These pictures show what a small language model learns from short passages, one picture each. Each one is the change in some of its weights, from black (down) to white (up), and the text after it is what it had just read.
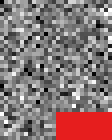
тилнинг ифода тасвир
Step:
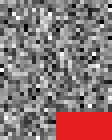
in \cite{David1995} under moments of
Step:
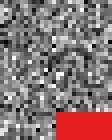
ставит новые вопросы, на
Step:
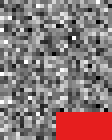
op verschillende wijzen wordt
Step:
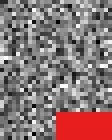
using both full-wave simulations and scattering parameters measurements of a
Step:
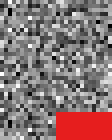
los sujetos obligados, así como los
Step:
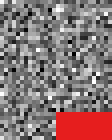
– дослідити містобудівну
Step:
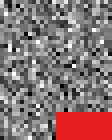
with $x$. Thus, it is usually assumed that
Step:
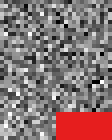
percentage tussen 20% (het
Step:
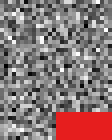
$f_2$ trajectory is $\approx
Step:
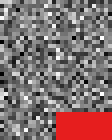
} \begin{document} \title{ODE
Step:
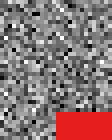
the lower bound results are concerned, we assume that
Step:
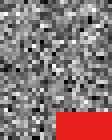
datos en el calculador y cuatro errores
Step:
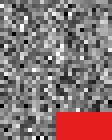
recommendations have been proposed to help mitigate
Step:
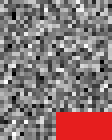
system for counteracting economic crime, considering the
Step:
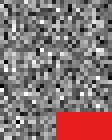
Henrique Pedreira. A
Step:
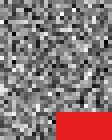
dit toutefois pas grand-chose
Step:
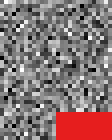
с достаточно высокой
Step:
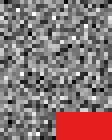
de objectiviteit gebiedt dit
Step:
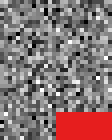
$X \rTo \Omega_b$.
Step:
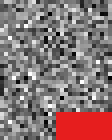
for each fixed $0 \ne t \in
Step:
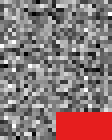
the cooling process. On the other hand, the
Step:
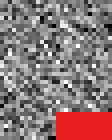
qiyosiy tarzda tadqiq va tahlil
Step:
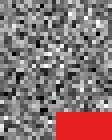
related to a gap parameter $\Delta_0 = 2
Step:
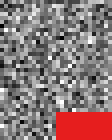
given by the ground state of the Ising spin glass
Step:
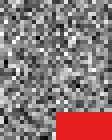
or neutron decay is sensitive to BNV
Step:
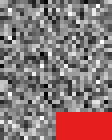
$\Omega \subset \Re^+ \times
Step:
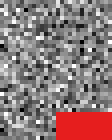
in the hyperbolic case, which allows us to
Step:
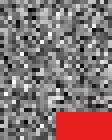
and Management Studies, 1(6),
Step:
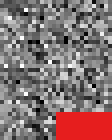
obrigando tudo que chega ir direto para
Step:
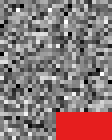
affected by randomness. In more detail,
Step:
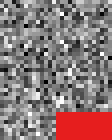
analytic expression of the streaming semigroup. The
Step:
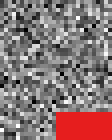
metallicities expected for globular cluster
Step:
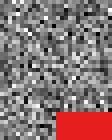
shakllari, funksiyalari va rivojlanish
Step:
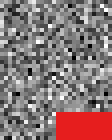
political connections, corporate
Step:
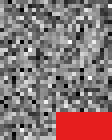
in Proposition \ref{prop:gauss} depends
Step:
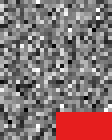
Les entretiens ont été conduits entre
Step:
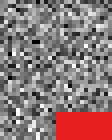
texts is permissible, since this level allows communication
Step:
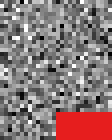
solucionar problemas decorrentes da
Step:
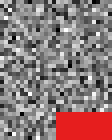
extension $K/\Q$ with $D_K$
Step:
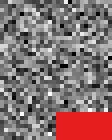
discs always exist in a suitable neighborhood of any point of
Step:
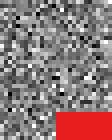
bad responses respectively, we optimize the model
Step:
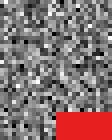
ga oshgan, oliy ta'limga kirish
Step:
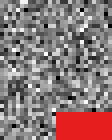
Gravity is the most common force around us. But
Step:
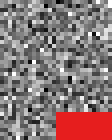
with a large number of particles. \end{remark}
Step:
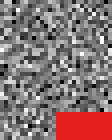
Poisson distribution. For larger $\mu / k$ the
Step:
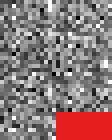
conseqüências mais severas no
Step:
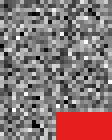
refleksja polityczna, ale
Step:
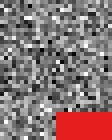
that for some choice of $\alpha, \beta\in
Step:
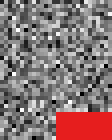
el contexto *académico* de
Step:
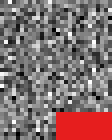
янги архитектурасини
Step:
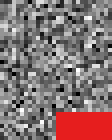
на зборовите беа
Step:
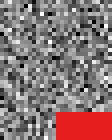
possibility of $K^0$ condensation
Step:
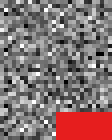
учиться. Но обычно в
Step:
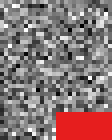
from the one of \cite{S1969}) for
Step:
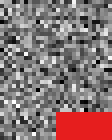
Therefore $g$ can only permute the
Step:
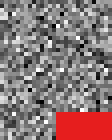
амалга оширишнинг ҳуқуқий
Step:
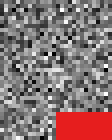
ballot could have skipped over an elected
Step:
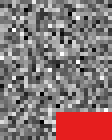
e 20 horas não presenciais. Essa
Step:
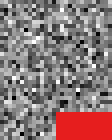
locally optimal weight, (ii) the process of
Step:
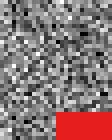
пам'ятки VIII–XIII ст.
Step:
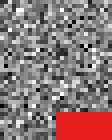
in Table~\ref{yearly2}. There are
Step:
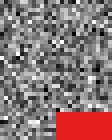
fixed point. Taken together, the marking and
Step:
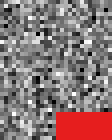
of the current government through elections, which
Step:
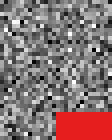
eshak, otiyo'q deb
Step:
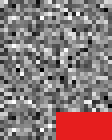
full Lebesgue measure in $\mathcal{U}$.
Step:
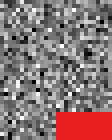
case, this builds on the classification of
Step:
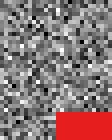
h(e_i)$\big) such that
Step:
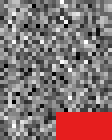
turkiy tilda ijod qilib,
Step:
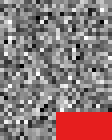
(in Euclide) e l'aggettivo
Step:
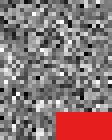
(displayed in the picture in the left panel of
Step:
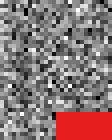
have translational and \ a variety of other degrees of
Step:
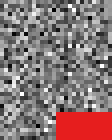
Clinic Tapestry study, with approval
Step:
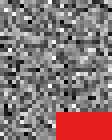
converges, and deduce the validity of the formula in Theorem
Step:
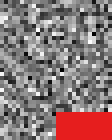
nominal $d^2$ configuration of the
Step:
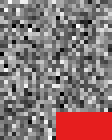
its Variants}}\label{sec5} In this
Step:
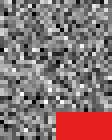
it is easy to verify that $S\ast
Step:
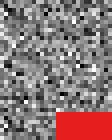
level, we are again seeing the consequences of
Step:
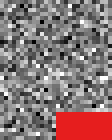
behaviors of each indecomposable representation in the
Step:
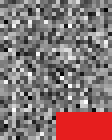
2013). 8. Conclusión En definitiva, si
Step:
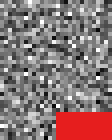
\cite{Belloni}. Please refer
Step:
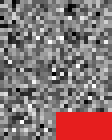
probable than those actually observed. }
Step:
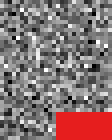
this into account, this paper presents a
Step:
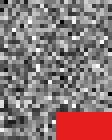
времени. Так что же представляет
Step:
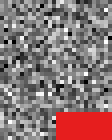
monomer density $\rho_0 =
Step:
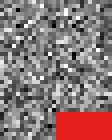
clients afin de minimiser la
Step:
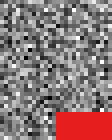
fetusului ca obiect sau instrument pentru
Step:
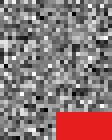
are required for efficient ionization of a neutral gas.
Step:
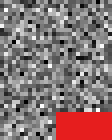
o bien el depósito estaba
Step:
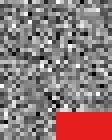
no *Appendix C.2*. A aplicação
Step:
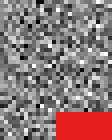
a purely type-N field throughout the whole
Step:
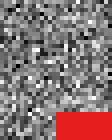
diagonal element is $x_i$. Moreover,
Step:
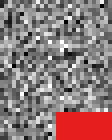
$\Lambda(\bm{X})$ is calculated using
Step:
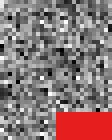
rumo a descobertas significativas,
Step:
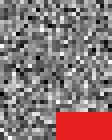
multiple descriptors in the same prompt
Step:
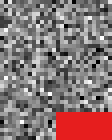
fact that an average frequency of transactions in the above three
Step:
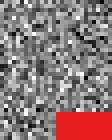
to momentum eigenstates. We restrict
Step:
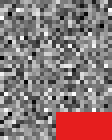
аввало зўравонликдан
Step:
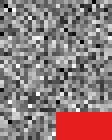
Fig. \ref{fig:HEfit}, which includes
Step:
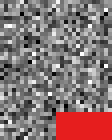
os movimentos de mulheres
